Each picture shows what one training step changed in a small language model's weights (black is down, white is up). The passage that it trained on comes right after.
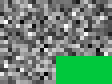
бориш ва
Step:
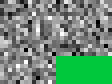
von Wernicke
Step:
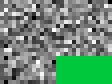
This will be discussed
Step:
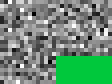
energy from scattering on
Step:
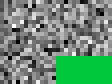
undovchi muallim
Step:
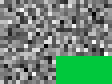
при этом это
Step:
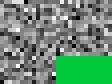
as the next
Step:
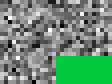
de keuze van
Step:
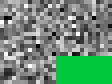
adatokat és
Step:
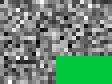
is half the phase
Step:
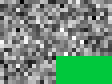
can further the
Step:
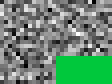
discoveries. We
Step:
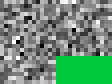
at the two-loop
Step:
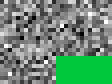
The distance shown
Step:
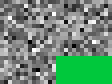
птахів у
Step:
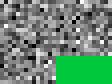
each cycle,
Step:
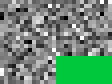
les données
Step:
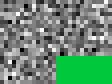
deletion channel
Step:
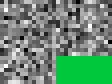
measured in units of
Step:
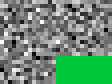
both these constraints will
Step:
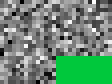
optimize the values.
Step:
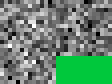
{I\left( x
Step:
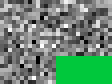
inferred from a
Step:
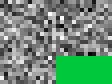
plus claire
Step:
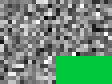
за науку,
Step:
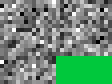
en Albacete y
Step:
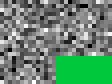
highlighting the
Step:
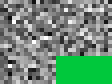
i.e., when
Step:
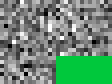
within certain
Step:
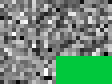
de conteúdos
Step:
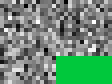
get reheated
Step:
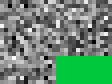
sides we obtain
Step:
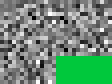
Бу эса
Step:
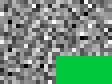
\langle R_2|
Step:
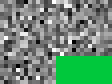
relations between the different
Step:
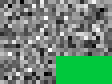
on it recently:
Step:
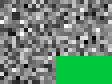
differences between photons
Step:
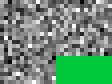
особи, яка
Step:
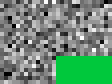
et détaillé
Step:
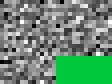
$\beta$ parameter is
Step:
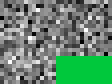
to confine defect
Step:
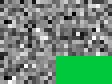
Information). Cela
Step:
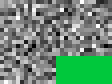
The light quark mass
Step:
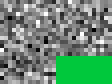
che tuttavia
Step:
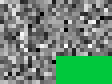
що ворог
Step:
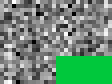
into account in the
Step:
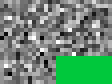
for a stronger
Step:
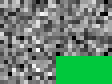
hám qayta
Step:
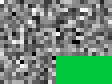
an extension of the
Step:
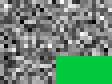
met flinke
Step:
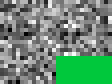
assuming a IMF
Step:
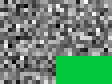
que há risco
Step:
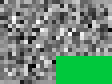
of a particle to at
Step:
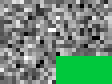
observation shows that the
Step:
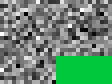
Our results indicate that
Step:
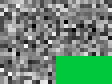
illustrate the
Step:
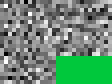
in Bezug
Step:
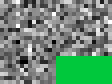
de Atendimento
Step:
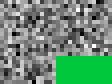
often applied to
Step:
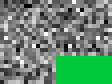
and wavefunctions
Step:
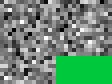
is expected in this
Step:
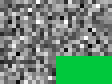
" وهي
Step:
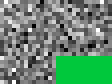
itu penting
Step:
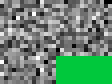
seems natural
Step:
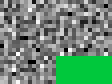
- ما هي
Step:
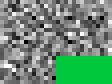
this not only increases their
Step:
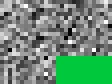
given in figure
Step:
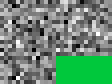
sampling. This
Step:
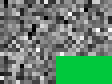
es zentral zu
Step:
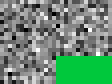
& Negatif
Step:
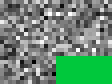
и статьи о
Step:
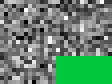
SI violation
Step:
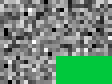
to be related to
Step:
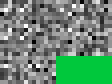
reducing agent by
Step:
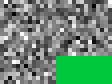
supplier selection in
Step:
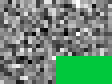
which is assumed to
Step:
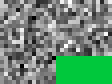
dimension of a
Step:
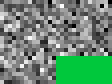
ISAC system},
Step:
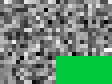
landi, og
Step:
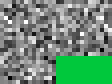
total population
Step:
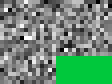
a change of light
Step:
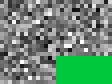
конкурсы по
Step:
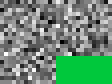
active whenever one
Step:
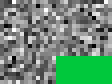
to fake a
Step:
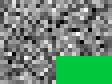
well described by the
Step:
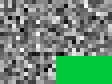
ushlab turish
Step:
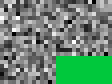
into two parts.
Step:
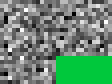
Diseases Information
